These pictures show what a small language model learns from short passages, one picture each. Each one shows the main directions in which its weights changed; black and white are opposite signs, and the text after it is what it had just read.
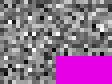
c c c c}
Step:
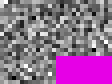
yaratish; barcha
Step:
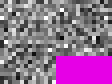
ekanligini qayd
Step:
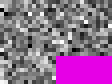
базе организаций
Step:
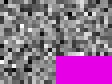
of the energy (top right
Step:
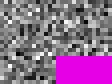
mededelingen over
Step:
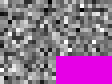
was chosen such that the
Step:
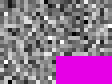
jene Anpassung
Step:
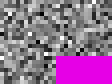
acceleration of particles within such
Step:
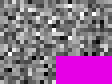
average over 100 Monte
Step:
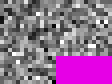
of wetting based on
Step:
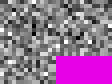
role on the emerging pattern
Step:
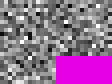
is a good practice to
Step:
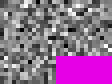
No entanto, devemos
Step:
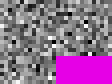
terms (in order to
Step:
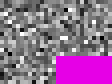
leads to an increase in the
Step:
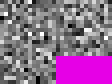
Using a qualitative approach,
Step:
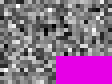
talabalarning o'zlari
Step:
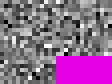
first gaze shift during
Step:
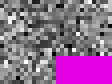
high electronic temperature is generated at
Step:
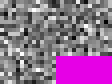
namely with a pure initial
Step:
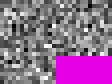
integration by parts it can
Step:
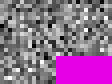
депозита и
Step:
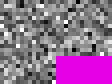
expandir e agregar
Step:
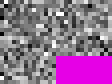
играют роли:
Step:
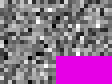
in GaAs offer only
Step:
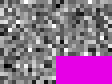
necessidades individuais
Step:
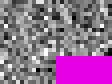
\affiliation{Department of
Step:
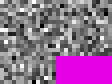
de la défaillance
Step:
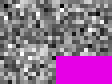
de vista da organização
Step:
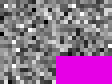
repetition rate up to the
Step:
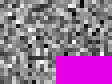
{\small $^{1}$ Institute
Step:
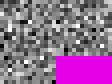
Of course, the
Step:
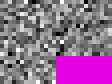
de même pour son
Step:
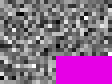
Os casos que
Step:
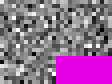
summary. \section
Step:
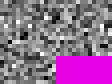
\overline{xy} =
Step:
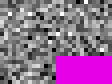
average. Combining this
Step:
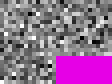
luto que foram
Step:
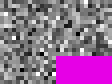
this as a motivation to
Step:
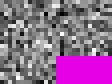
asrning noyob
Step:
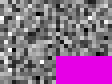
of N (given by
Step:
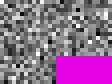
no appreciable difference
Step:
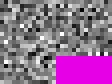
and $\phi({\bf
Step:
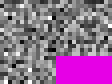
во всех
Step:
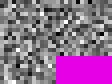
stage in a matter dominated
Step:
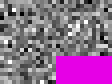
limitations due to constraints on
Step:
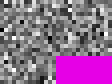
elements in the basis of wave
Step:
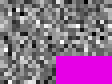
ella se derivan,
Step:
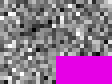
at high redshift, and
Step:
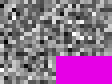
we conclude that the
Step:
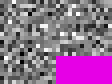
lines delimit the beginning
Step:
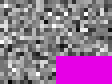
postnatal ontogenez
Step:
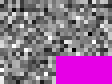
energy is plotted versus the
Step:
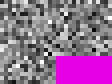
interacting particles in a
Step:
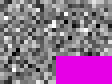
las obras realizadas,
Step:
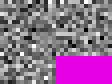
the treatment. The results indicate
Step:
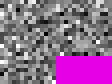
ve istihdam
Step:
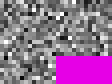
difficulties in the description
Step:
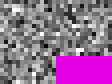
analytics that leverages
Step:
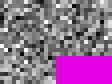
A, Qodirov
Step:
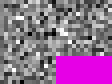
step, accuracy saturates
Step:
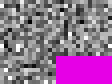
A business model can
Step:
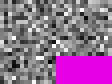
represents the precoder to
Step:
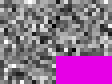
B's Gruppe,
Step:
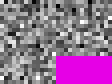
the weight matrix of the
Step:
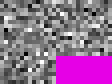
such as a Monte
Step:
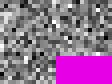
1$ as the filling
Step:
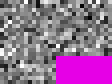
**Não posso
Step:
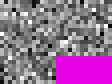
shock lifts off the
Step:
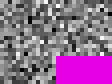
таких учнів
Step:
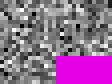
proposer une offre de
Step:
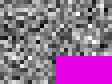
el contexto de la
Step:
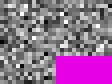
can be divided into:
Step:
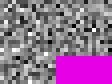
spacings. The data
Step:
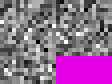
slip--link of
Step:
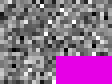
Models were trained for
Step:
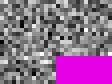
tune the local magnetic property
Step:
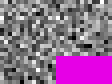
and relies on a fixed
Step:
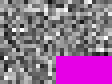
with the GMCs in
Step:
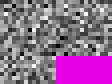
postes retirés,
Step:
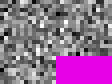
de 25 ans et de la
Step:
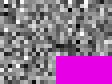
$i$ represents the
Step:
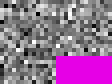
short time intervals $(\Delta
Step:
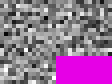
exclude too many
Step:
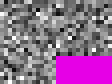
this allows us to understand the
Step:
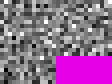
subvertida frente
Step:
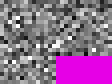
review allows us to determine the
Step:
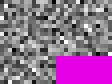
illustrate, consider a
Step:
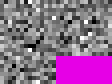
white light images using
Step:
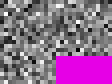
of both formulations. To
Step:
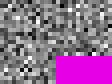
Fasolo D,
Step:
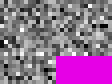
to the two-qubit
